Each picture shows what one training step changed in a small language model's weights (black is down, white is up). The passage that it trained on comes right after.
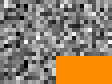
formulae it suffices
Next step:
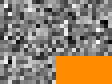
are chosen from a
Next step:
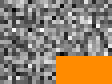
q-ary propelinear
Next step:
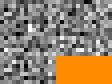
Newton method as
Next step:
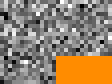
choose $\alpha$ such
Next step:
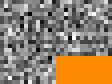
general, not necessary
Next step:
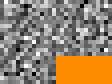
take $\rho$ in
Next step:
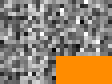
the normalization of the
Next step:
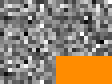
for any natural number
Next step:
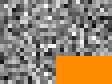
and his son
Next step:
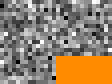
below is in some
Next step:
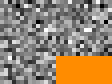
E_x dx
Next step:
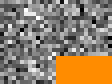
worked for nearly
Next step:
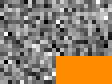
We can then stitch
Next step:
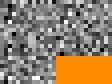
midpoint map for
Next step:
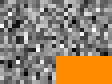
unbounded sequences
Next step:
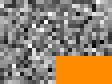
measures.\par In
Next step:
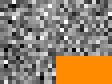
a commutator subgroup
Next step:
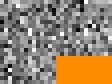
conical disk} is
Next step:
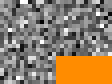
der linearen
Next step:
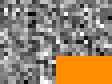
skills we
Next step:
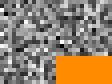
the concepts
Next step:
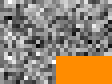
sufficient for the proof of
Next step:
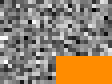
f =f$ and also
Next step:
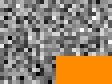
architecture is
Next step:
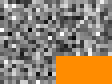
the modified deformation
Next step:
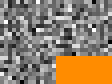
\nonumber \\ \qquad
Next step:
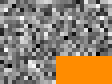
outcome; \item
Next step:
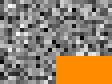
which the lift $\hat
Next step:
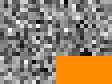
der Corput's
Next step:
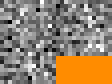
and Sachs, are
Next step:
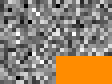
constants (the exact
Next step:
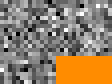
minimal Markov
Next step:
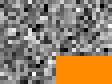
regions for the case
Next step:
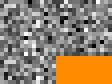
Theorem 1.5.
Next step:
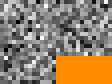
a standard torus in
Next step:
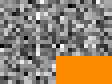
In order to prove the theorem
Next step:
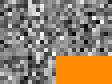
expressions for the representation
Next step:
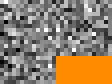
tout $1\leq
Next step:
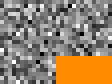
with $X_*$ as
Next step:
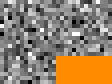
t^i \in
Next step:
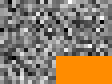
solid torus
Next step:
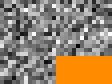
time putting it into
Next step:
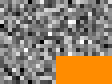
By Stokes
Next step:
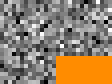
Euler identity
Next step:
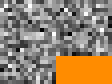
is possibly a set
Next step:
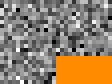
where $C_1$
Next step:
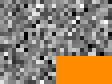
key to obtain our
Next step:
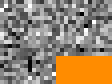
is clear. For
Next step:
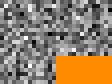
may object that the
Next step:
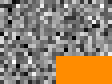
where the sequential nature
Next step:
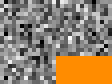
its goal is to
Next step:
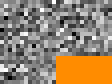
transformed sum
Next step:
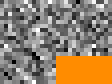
we need to show that
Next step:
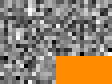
of all covariance matrices
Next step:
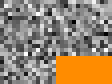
this section, we give some
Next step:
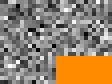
Given nonnegative
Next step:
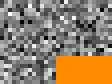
from free groups to
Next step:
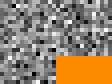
inequality, we obtain \[
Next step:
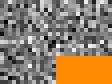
homomorphism, and the other
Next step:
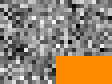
third and last
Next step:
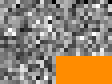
shown in Figure 2 for
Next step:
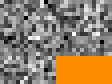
the {\em height}
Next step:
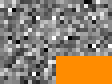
Under the change of
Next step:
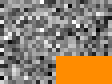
Let $L$ be the
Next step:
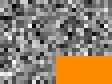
\ \hat x\in
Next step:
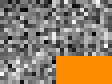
$i_\lambda'$ such
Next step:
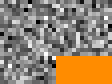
2.5} The sequence
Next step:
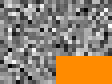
with the aid of
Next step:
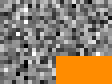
as Genetic
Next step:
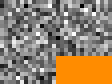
measure zero, $Q$
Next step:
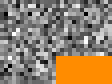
an auxiliary
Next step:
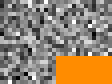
and 1 before
